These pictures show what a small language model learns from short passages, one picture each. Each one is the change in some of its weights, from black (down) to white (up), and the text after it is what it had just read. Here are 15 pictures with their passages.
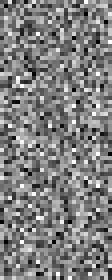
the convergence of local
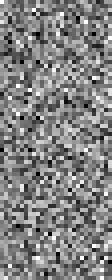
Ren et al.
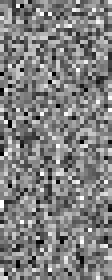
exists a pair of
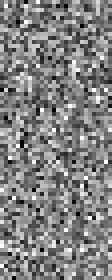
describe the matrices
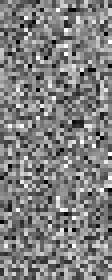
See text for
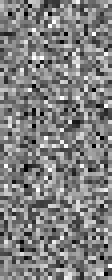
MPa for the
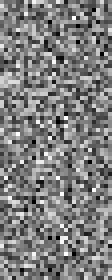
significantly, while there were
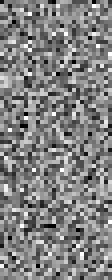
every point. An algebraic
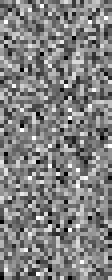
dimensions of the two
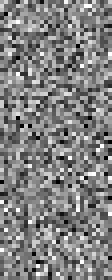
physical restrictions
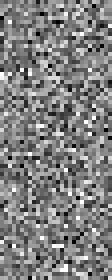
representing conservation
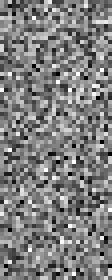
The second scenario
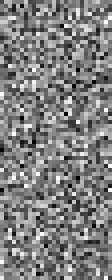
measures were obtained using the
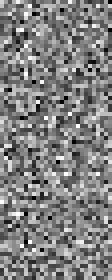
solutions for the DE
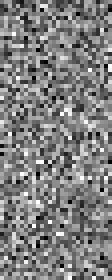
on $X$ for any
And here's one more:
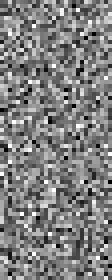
itself if and only if
